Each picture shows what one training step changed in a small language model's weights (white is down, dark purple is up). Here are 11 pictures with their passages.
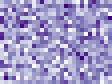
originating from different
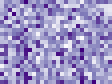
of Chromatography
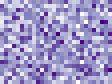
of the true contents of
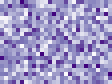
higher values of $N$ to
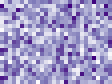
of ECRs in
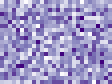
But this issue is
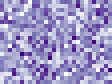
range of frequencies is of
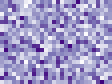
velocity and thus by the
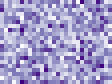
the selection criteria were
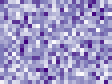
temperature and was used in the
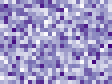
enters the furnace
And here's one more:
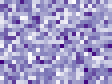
computer to trigger the
